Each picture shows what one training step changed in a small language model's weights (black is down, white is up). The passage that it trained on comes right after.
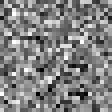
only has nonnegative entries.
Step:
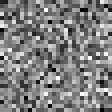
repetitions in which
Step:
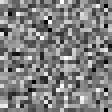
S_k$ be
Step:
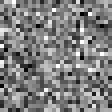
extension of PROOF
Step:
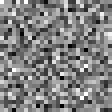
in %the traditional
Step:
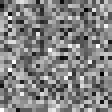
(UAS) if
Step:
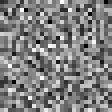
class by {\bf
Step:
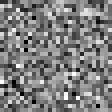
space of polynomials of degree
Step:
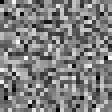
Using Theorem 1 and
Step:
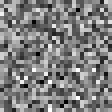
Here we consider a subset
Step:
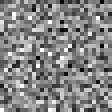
(x) at
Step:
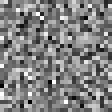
map expressed in the appropriate
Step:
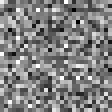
the real and imaginary parts
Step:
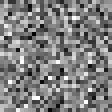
of $j$ is
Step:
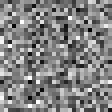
\ or in short \
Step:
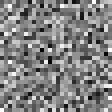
$\sigma$ itself represents
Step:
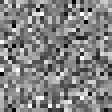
have particularly nice
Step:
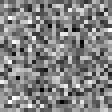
is in $\partial
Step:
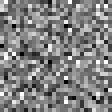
Indeed, otherwise the inclusion
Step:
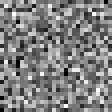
true because the following is
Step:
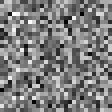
converge in distribution to
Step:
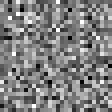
Later, the mean
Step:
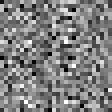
the form of the normal
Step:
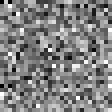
$n$ colours
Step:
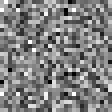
class of the form \[
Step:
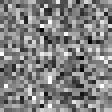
surface area increases.
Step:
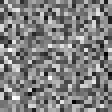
example can be found in
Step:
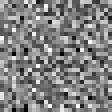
a linear differential operator
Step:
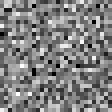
step is to conjugate by
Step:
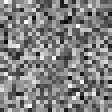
Il y a
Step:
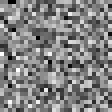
the quadrant into four
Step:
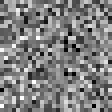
criterion adapted to the dependent
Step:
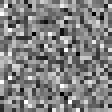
where the last inequality is
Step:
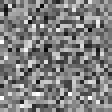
Algorithm 1, we see
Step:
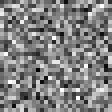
Let $T$ and
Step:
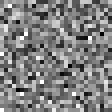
is 1 dimensional and spanned
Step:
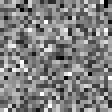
It consists in first
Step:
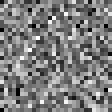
and such that the following
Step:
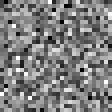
canonical map, the following
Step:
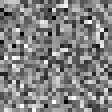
then the system representations in
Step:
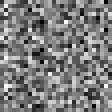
this result it is easy
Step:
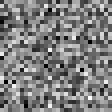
kernel estimator, while
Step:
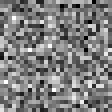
$A \subset
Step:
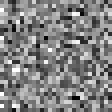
has a unique fixed point
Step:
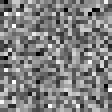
Then, the stochastic process
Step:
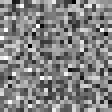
the front
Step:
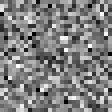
since the sequence of
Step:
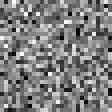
asymptotic necksize
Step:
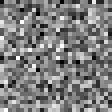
$k \in
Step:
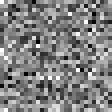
$ f\in
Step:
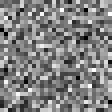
accretive operators.
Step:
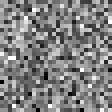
and there exists a formula
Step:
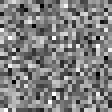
In this section we exhibit
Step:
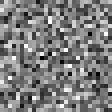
$$ where the allowed signs
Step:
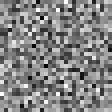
to a proper subgroup of
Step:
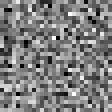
the objective is to calculate
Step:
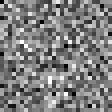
rate of the solutions.
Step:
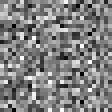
\leq \gamma
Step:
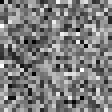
vertices of $H$
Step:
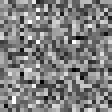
as a nonlocal perturbation
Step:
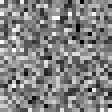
victorious with
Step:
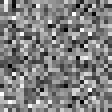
\le l}$ its
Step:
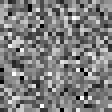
of $A$ by
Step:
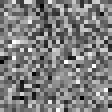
in order to extend classical
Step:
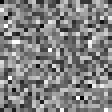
Since $M$ has
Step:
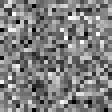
which is why in Section
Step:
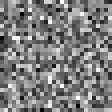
systems. In particular,
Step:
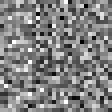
not in the support of
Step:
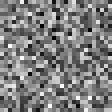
and connected. It is
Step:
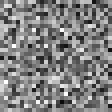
$ is a bounded linear
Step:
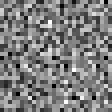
latter involves only a simple
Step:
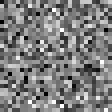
Theory,} {\bf
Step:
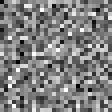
identified). An important concept
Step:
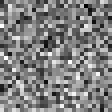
negative) for higher values
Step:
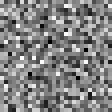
parabolic equation with bounded and
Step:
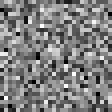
there is an algorithm that
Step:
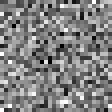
$\rho$ is large
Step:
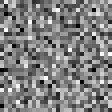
Reduced order models
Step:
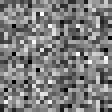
McKay quiver
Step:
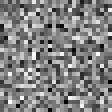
and the right-bottom
